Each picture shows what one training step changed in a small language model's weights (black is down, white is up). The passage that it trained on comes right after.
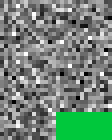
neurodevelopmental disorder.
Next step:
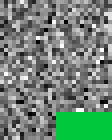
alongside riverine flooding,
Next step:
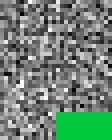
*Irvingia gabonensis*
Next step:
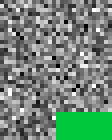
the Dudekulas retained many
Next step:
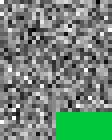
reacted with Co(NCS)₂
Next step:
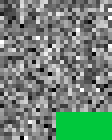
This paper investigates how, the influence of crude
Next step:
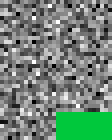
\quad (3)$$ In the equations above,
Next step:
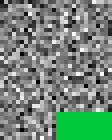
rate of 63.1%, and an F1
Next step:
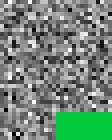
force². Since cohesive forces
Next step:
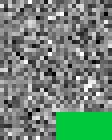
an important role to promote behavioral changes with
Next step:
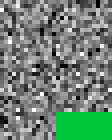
Technology (NIST) defines Cloud
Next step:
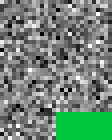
patients presented electrocardiographic signs of
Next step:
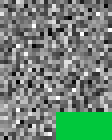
is piled up in open dumping area
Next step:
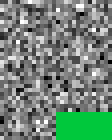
show a positive influence of this partnership, contributing
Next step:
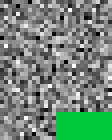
root colonization (75.89%) than
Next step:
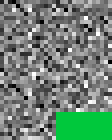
of developing them. 37 In order to use the
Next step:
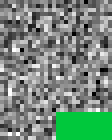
establish P2P trading or the configuration of
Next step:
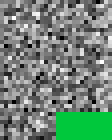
T_1 configuration. The main characteristics of these
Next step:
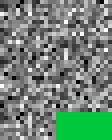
building on the internal knowledge and contacts of the
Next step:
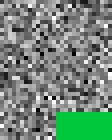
research and to acquire the skills of working in scientific
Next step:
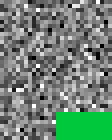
students with low self-efficacy may avoid difficult
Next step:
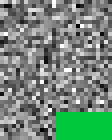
calculated using Ref. 5. Fig. 8
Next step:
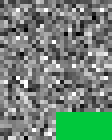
as other employees and managers should gain a
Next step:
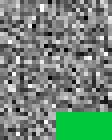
others, more attention paid to the
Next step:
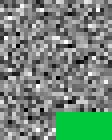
x_n)$ is partition regular on
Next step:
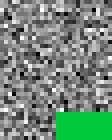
associated with kundalini yoga,
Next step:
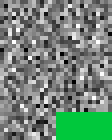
: Collective behaviour is when a sizable
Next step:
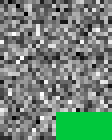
of tuples in D and the insertion
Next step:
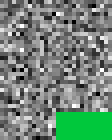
the first and second flush, since the
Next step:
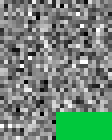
Deepness of energy efficiency investment in
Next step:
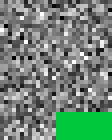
as well as internal and external conflict is
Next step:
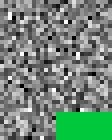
squamous cells of undetermined
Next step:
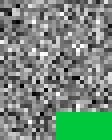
Article Effects of the Use of
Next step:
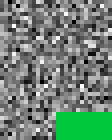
that the two scenarios are linked and try
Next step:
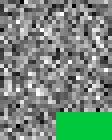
public or corporate security auditors. These
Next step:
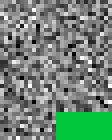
t \geq 0$$ By giving parameters
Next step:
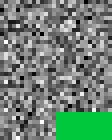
concept for passive cooling -
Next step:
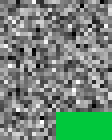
and decimation tools, result in very
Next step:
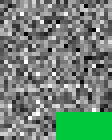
could never reach statistical significance, with
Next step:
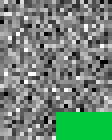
those groups are then assigned to various categories. The
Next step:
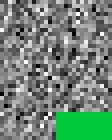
Study from India**Khushbu
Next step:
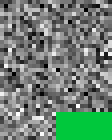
occurring in fluorescence spectrum of
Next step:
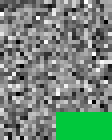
using experimental data because of concerns about poor data quality
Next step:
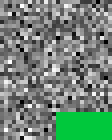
are consistent to them in original models. In the model
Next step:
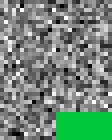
used while in the later case, regular feed
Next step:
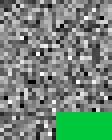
systems depend on the use of new technologies and information technology
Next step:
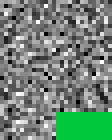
> Pb > Cr > Ni > As
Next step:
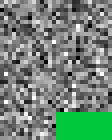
and adaptive parameters: oxygen and lactate
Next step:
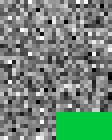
information about energy community customers, their behaviours, and
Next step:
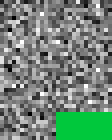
is at the steep slope above the source
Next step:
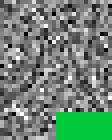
and the Asia-Pacific region account for
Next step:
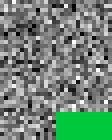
by anti-malarial drugs and
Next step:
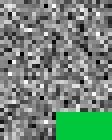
is a commonly used format for representing experimental data
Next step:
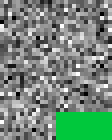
was shown that organic fertilizers works better on
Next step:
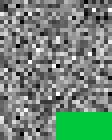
allocation with local explanations using the
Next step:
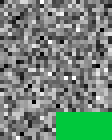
anthropogenic stressors such as the
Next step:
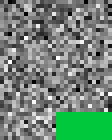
of the most critical elements impacting service management
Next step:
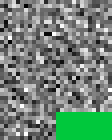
co-culture of *Bacillus
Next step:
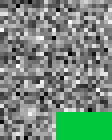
external examinations has remained not encouraging.
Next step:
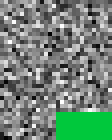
properties and more complex path properties. The main steps of
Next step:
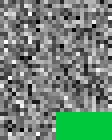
consequence of their large volume of distribution.
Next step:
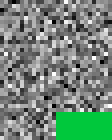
Matrices A, C, H, L .
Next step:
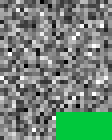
has been investigated at several initial concentrations of the
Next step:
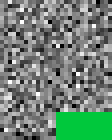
of TGSC spatial units in this
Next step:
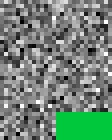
possessing formal authority, reflecting
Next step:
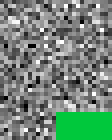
analytics for prediction. The core motivation
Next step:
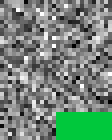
This idea is still applied in today's efforts and
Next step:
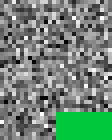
it. (CS1) C. Training
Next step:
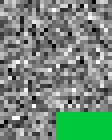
to any localized or systemic infection caused
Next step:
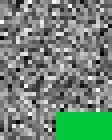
research aims to develop a new, improved integrated water quality
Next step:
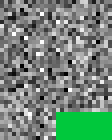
can might be used to support leading, teaching, and
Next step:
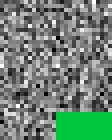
challenges are not recognized as requiring SE
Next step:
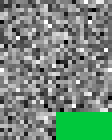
which is presented in the Table 1. From the
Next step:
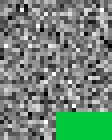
dominated technologies. Therefore, the need to examine
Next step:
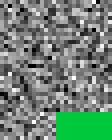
activities [44,45]. In addition, the increasing
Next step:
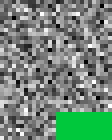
is more than just a change in language, it is
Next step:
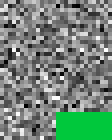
prescribing constitute the cornerstone
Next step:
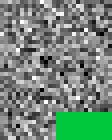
an easy task. It requires a lot of
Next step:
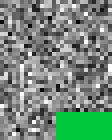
normality test (alpha=0.05)?
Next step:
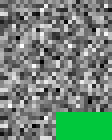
one tribe on the island of
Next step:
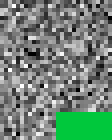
to support and facilitate freshmen's transition
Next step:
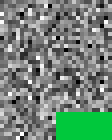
Goals, which nations in SSA
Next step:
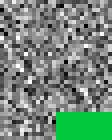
scale of the collective. The Habermas
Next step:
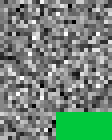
normality test, the Z-score calculation
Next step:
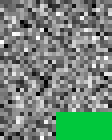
the basis of the controversial results
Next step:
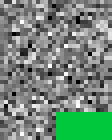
small transverse skin extensions can be made
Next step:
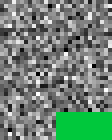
on closing the apex of the
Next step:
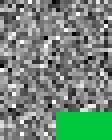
words: Altruistic Leadership,
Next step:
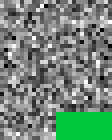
to embody Waisvisz's
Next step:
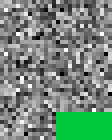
addressed. The article provides insight into how these
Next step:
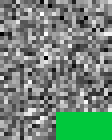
is analyzed qualitatively. The data analysis technique employed
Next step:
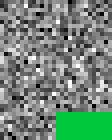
collectors with water as a heat carrier.
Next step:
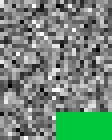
approach (use cases, requirements and final design) to
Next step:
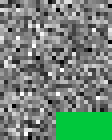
quantities of *Calluna*
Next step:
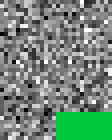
test with a significance level of 5% and
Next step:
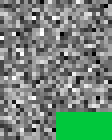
THD of the IARPC control Fig.
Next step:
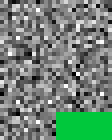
meso/other, based on proton
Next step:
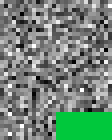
Figure SM2: The generation of the derived
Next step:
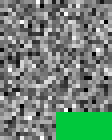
northern and older part, of
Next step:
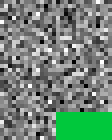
2 December 2016. Burlington
